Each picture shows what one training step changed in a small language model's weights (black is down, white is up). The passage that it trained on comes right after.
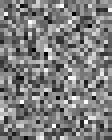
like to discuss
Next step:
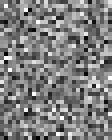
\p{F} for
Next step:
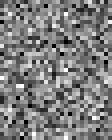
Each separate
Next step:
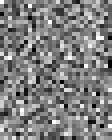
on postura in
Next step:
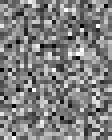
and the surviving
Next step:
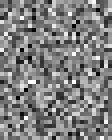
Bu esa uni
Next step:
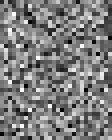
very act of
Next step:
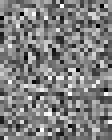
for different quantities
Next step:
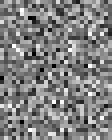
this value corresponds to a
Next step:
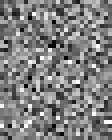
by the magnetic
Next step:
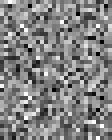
asosiy metodik
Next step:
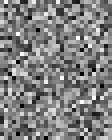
лиц, для
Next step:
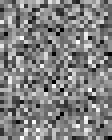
related to the
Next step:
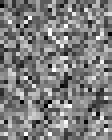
0 1] direction.
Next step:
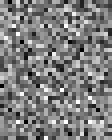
indicated declining
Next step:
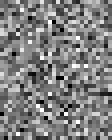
whenever $r \in
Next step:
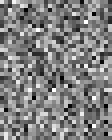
clocks, and so
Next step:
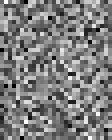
заболевания не
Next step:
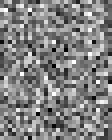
and conventional
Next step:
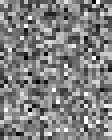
\end{equation} where
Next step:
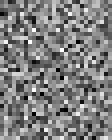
hand, as the
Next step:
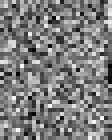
vertical deflection is
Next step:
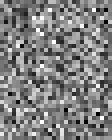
the beam, the
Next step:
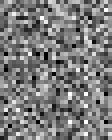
\qquad m_{\rm
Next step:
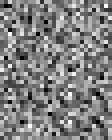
va foydasi
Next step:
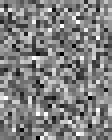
term is weighted by
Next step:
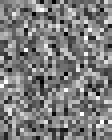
written as:
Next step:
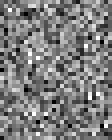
soulèvent la
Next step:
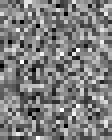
promueve su
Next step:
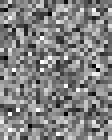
the extra six
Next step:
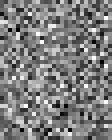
direction. Various
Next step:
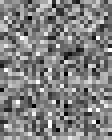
This inequality has
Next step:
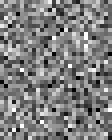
We highlight the
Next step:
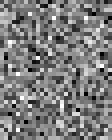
principle, this
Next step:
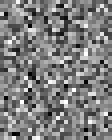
naturalizando as
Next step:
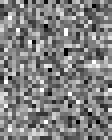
la coopération
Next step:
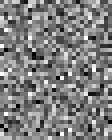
в фондах
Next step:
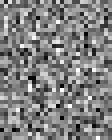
known HH
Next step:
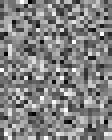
Markovian master
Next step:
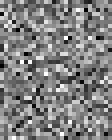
property deriving
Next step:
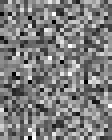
and a linear term
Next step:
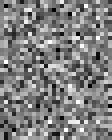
$\Cal O$ in
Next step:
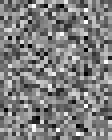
\bibinfo {pages}
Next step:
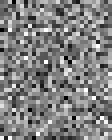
the capture rate.
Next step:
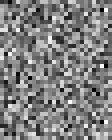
à définir
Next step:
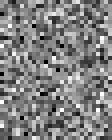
has been proposed to
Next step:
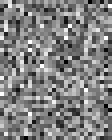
the Carnegie
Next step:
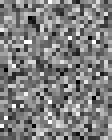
left}. The scalar
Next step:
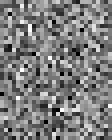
of the computation in
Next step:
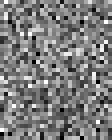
is an equal contribution
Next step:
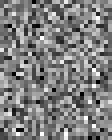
theory in terms of
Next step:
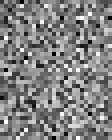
hundreds of
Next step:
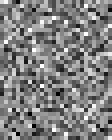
the baryonic
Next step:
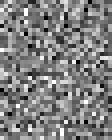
capita, while
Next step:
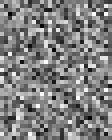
will only approximate the
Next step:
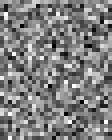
al Ministero
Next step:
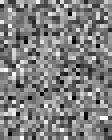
de causar danos
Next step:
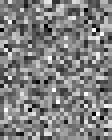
\end{equation} We
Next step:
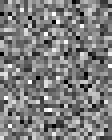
and $k_x$
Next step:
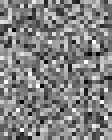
scattered intensity
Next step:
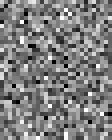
this area include:
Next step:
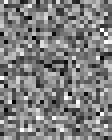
кормили —
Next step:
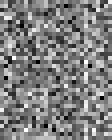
het totaal van
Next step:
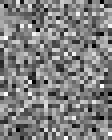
awal, tim
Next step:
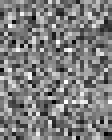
T1 transition
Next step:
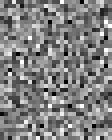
of BUL are given
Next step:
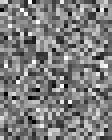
community, works
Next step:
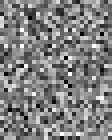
quantum numbers
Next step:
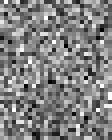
другій і
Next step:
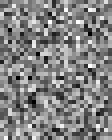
should be noted that
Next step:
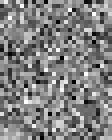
la Plata:
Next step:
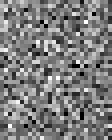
class $\trans
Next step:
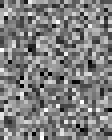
an konkrete
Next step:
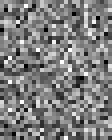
to pulsars
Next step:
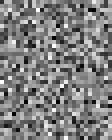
colloids are
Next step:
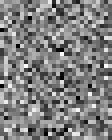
This event was also
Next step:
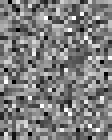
– суспензия
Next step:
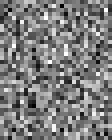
gaugeless limit
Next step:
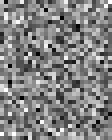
for the highest
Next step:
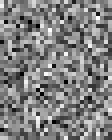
From the above
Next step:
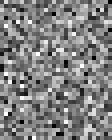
MacKay and
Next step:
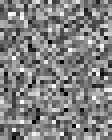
è collegato
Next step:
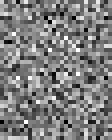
indicating that they are not
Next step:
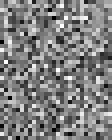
transition form
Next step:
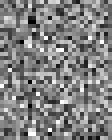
least two of the
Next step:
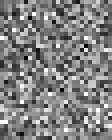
by \begin{eqnarray}
